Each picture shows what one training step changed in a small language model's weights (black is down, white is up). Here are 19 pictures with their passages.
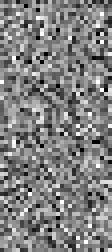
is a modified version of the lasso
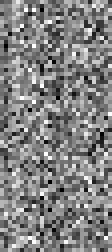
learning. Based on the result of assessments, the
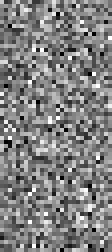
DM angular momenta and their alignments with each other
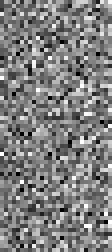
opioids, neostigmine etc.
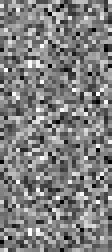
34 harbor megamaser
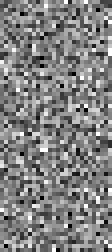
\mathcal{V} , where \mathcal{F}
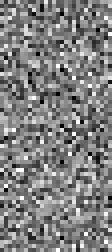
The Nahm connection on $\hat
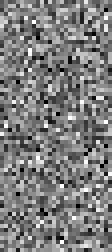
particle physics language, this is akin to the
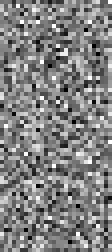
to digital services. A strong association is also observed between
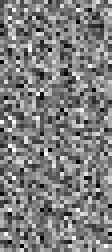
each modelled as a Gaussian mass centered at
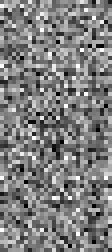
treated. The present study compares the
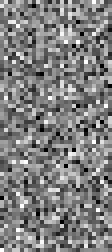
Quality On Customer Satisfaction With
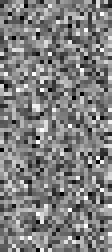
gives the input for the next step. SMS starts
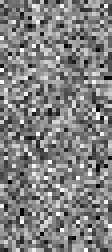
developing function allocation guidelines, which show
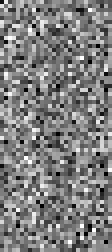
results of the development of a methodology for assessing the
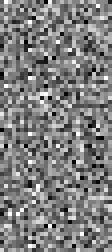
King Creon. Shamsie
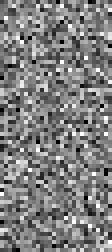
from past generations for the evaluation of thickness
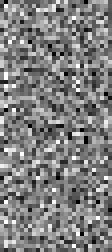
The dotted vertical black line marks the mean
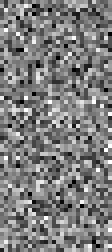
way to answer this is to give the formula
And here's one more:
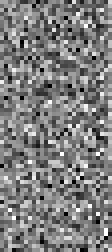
(Healthcare) Listed on the
